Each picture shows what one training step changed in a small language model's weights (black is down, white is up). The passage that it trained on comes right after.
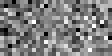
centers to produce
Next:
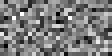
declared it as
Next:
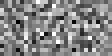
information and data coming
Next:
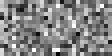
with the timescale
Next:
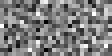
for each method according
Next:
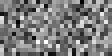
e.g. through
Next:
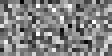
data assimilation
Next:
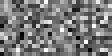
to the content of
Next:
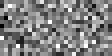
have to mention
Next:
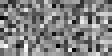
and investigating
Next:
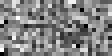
Construction in
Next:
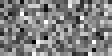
a 2D proton
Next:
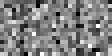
where we denote the
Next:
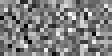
criteria for
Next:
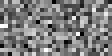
in the correct
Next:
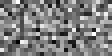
a result, the
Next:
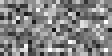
from each other and can
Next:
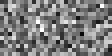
preparation, then
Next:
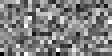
for the study is the
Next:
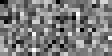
different people have different size
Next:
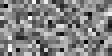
sensitive to
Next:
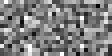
very important: our study
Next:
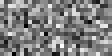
has a Hartree
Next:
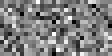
reported that the proposed
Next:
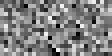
energy of the first
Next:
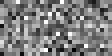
the case of multiple
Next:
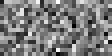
as the ABox
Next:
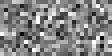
structural and
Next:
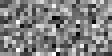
initial temperature of the
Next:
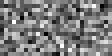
has a better
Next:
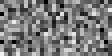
*finite number*
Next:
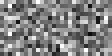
which is significantly
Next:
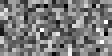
an affordable
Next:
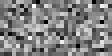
also allows formulations
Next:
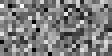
in great detail.
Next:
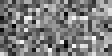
spectra. We
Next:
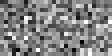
more processing power must
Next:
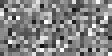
to adopt these
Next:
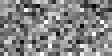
of a simple
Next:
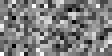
breasts with
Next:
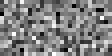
quantum algorithms
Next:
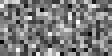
for $x >
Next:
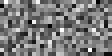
the Prophet
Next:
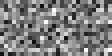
fact, it is
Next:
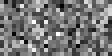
added with pink
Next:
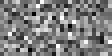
a statistically significant
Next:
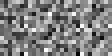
the actual performance of
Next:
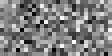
rural population.
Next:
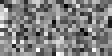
details about the development
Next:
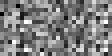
them but due to
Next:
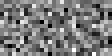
matrix $u v -
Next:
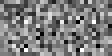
in order to improve
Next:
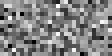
polarization response
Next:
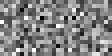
and select the most
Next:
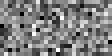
is known that the
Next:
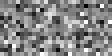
of growth is
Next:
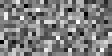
splits at
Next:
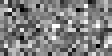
Fermi level.
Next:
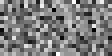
a mix of
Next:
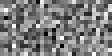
the CFT,
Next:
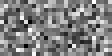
areas surrounding
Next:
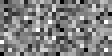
two different values of the
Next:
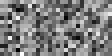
associated with the
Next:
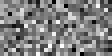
to vary with time
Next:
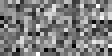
of Research on
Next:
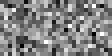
like a difficult
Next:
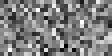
process owing to
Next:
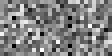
Adat dan
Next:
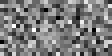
see later. We
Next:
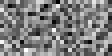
stat that can be
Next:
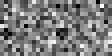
demonstrates a good
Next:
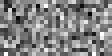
is possible to identify
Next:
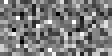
in ${\cal
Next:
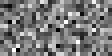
applications for people with
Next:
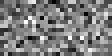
making it
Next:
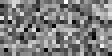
University Press.
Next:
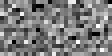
we generated the
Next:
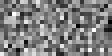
being processed but
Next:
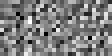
the MS in
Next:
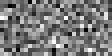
While community
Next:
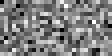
now apply
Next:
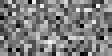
visualization clusters
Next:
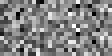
devices and
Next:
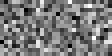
A * \Delta
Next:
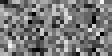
low degree of
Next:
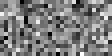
of the word
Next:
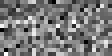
makes it possible
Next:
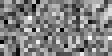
on the data X.
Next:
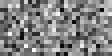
protecting the
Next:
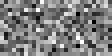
approach combining
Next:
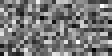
that after the first c
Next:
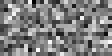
endorse their
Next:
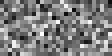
a constant with a
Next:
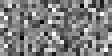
transferring the
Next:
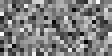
fatal to
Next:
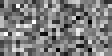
in brackets
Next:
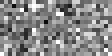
arrows indicate
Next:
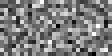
the final stages
